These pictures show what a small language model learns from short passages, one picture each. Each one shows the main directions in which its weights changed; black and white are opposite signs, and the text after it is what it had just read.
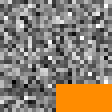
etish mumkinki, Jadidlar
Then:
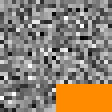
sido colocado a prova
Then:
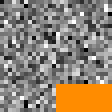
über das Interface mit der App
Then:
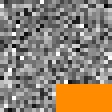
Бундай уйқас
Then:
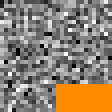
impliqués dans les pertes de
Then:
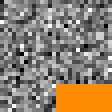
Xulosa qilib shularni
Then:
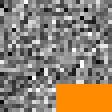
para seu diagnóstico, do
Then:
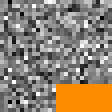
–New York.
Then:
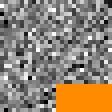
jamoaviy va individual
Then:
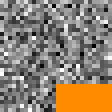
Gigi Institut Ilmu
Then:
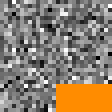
do Estado do Rio de
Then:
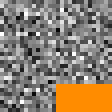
comme cailloux, Ils sont
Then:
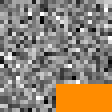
0.964 para el factor
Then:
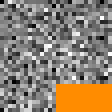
amaliyotga tatbiq
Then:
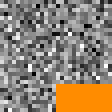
6. Маркс К.,
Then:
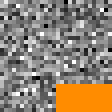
ra nhiều
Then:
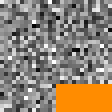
it is an unmixed
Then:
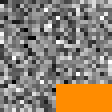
This method encourages students
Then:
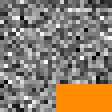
de organele de constatare nu
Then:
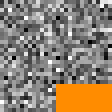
улкан иккинчи
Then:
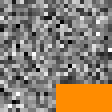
mesma pessoa ou grupo¹.
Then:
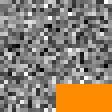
її особистісного
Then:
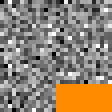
личности. Освещены
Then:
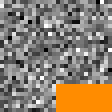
postadas em sua página
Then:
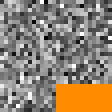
continuing their education. The
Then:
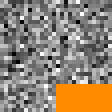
texnologiyasi. – Toshkent,
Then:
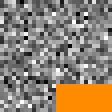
зона. Такива
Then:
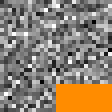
autor ha completado y
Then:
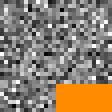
execução e argamassa
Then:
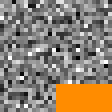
Uma medida que Conselho
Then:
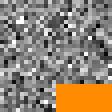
statt, die immer mehr
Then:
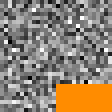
є інклюзивне навчання
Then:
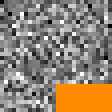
Diplomacy: Its
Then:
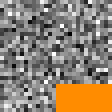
va aniq mo‘ljal bilan
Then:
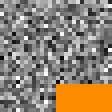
complementar e enriquecer a
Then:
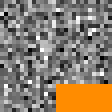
Lane, J. Let's
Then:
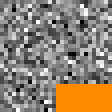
kreativ ko'nikmalarni
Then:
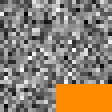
número considerable de la
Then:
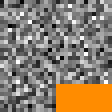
уточнения мнение,
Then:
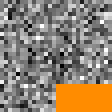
національний університет
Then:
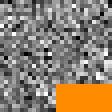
Salanga derlar. Bu ellar
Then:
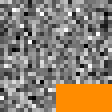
letakan pada bagian dalam
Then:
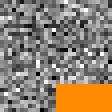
izlanuvchanlik faoliyati va
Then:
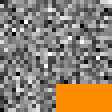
современном обществе:
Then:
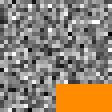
qiladi va asta sekin
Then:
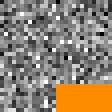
politiques spécifiques.
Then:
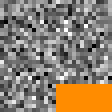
lubesnive Svete
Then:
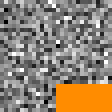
perkembangan zaman yang
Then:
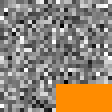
a Santo Domingo de
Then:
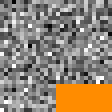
Дэдэ Коркут»
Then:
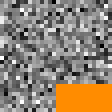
sie nicht in allen Fällen
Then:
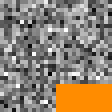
- Many houses were
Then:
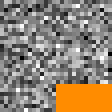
1,37 кг больше, а
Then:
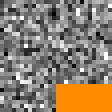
Annotatsiya. Ushbu
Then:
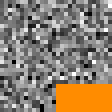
milliylikdan qochishi
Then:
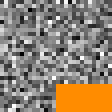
qu'il atteigne son
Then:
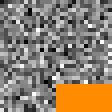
a lista dos Requisitos
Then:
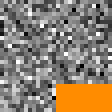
perjanjian semata
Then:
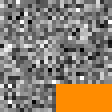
a referência que formula as bases
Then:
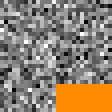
seu lado, invocarem a
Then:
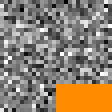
ularning rehabilitatsiya jarayoni
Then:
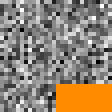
recalcitranti o che
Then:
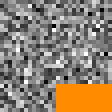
правовой культуры не является
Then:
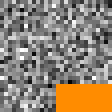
rivojlanishi va mahsuldorligini
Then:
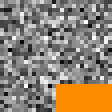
модел, динамик,
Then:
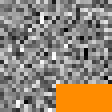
martalik resurslari
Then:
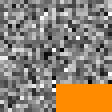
a cabo el análisis
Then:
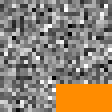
from Kuala Lumpur,
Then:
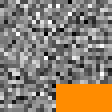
com o crescimento da população e
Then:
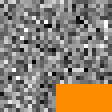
Bard College. -
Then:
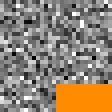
Ankara: Lotus.
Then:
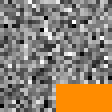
belasting, eveneens
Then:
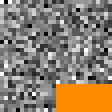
De esta manera, habrá que
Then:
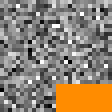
joriy qilingan texnologiyalarning
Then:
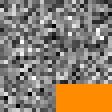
VA UNING TARIXIY
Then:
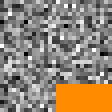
octobre 2024 Inventaire des
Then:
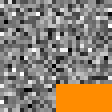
sua tutela, em projetos de
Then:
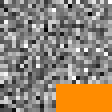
деятельности. Работа
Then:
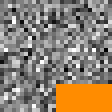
bu hodisani qalamga
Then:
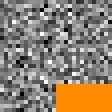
en *MR* esconde una
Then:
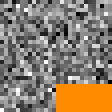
mit der zu entwickelnden
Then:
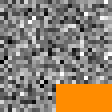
його культурність взагалі”
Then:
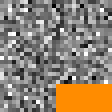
que la capa que ondula sobre
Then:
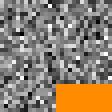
405 Abdullayeva
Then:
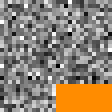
o Juízo que sabe
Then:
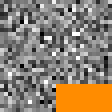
suv xavfsizligini
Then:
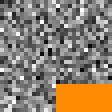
of omstandigheden moeten
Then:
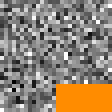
qaramay, bo‘sh
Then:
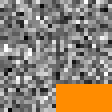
data dari akses tanpa
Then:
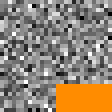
Dat kan ook effect
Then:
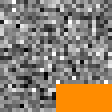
până la crearea unei
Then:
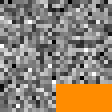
ini, studi *literature
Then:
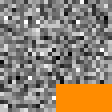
обработку, они не
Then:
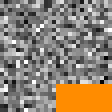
как положительных, так и
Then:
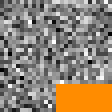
maxsus ta’lim
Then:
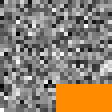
улар билан боғлиқ
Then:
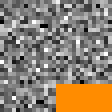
determinadas comunidades ou para o
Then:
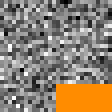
sucede en la práctica.
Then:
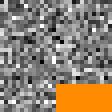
quyidagilardan iborat:
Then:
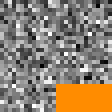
a. Haram Haram
